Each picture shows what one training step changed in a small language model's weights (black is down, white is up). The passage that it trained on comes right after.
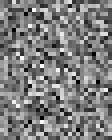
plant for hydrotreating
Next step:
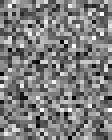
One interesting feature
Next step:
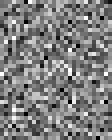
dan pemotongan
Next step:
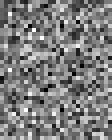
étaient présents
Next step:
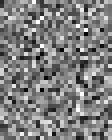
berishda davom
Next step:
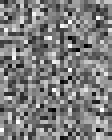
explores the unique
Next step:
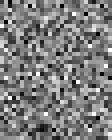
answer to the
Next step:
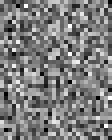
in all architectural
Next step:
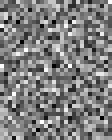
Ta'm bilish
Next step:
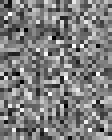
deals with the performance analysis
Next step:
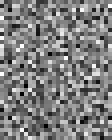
and data process, data
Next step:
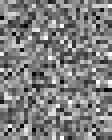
5. Наимов
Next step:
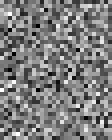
be an important consideration for
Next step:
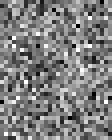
Darsning boshida
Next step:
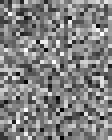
eine Reihe
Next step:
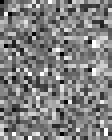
code and examining
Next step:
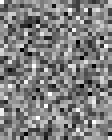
avanço significativo na
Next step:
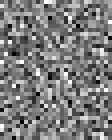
was economically feasible
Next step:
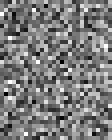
demonstrates the use of the
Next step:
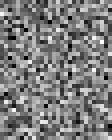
ongoing process of
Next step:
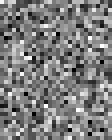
діяльності /
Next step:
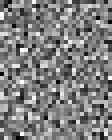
is active and all the
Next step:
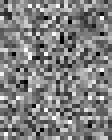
Mechanical Properties
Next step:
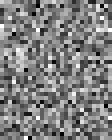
Se observa que la
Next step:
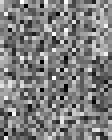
find a statistically significant
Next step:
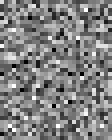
бізнесу в
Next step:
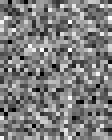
whole numbers from
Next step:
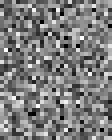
products, to minimize
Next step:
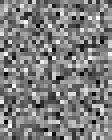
ce qui définit
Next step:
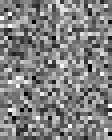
with the exception of
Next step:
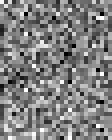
mayor o menor
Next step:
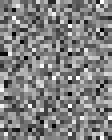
biomethanation technology
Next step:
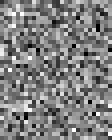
normal CUS while both
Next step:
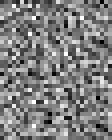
материаллари ва
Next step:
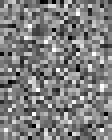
Proven Benign
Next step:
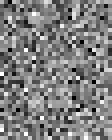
surgical patient.
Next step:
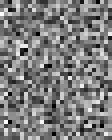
on decision making
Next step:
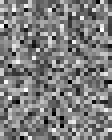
dünyayı ve
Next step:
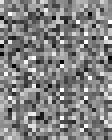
Therefore, patients presenting
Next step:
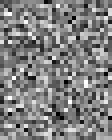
from Central Asia
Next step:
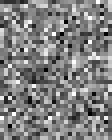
fertiliser. In
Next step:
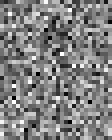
transparency, foster
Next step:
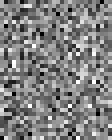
Bomet county
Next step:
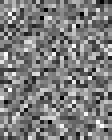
Bildung sind
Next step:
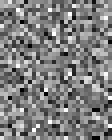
tanto a la preparación
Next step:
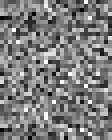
спільноти та
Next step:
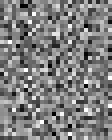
the ICCPR
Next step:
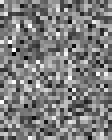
Tanjore. In
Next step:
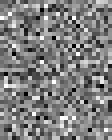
volar plating gave
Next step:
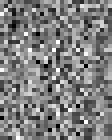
had higher achievement score
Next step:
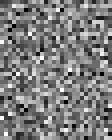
that was developed to offer
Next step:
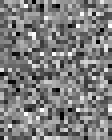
world and Uzbek literature
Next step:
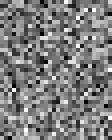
result also to female patients
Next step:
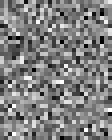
taking business or other
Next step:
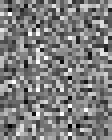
the influence of the different
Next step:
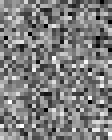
compreender essa
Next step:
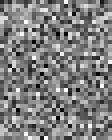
P-VHI =
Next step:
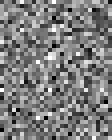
significativas. Las
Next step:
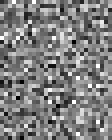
les acteurs.
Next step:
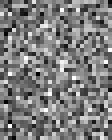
study is to experimentally
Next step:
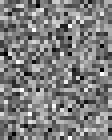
two survivors -
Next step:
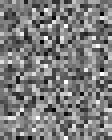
quality of the model used in
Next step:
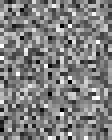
in detail in the final
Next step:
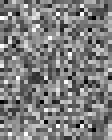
Infection Care
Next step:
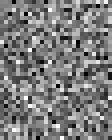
intermediate to
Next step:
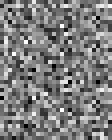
in Fig. 3.
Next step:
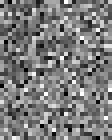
policy. Find out
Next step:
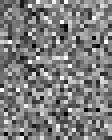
the secondary data for
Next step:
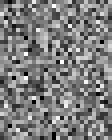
in their national states to
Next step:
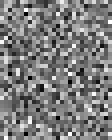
also a major concern given
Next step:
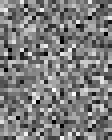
transcript away
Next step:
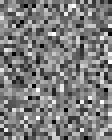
to WP3.
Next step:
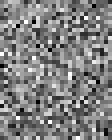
de mujeres en
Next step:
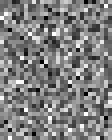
such pollution a national
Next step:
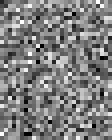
Metode yang digunakan
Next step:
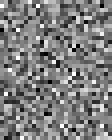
paves the way for
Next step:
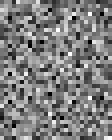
structure of employee.
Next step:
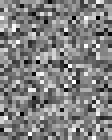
пед. наук :
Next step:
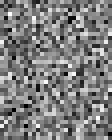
can be chosen by
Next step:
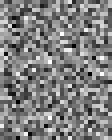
of how the organisms
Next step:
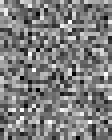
Com a realização dos
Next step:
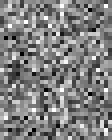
affect the calorific
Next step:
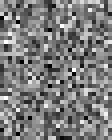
do Piauí,
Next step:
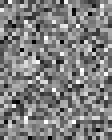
müvafiq model
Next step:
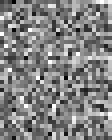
premises which support
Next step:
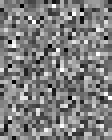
do Minho.
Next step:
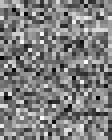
perceivable problems
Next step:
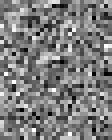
criança e do
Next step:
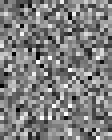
mondo. È
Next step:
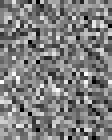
зі списком
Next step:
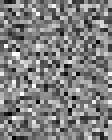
ink, which is
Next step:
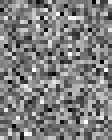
protection: Law of
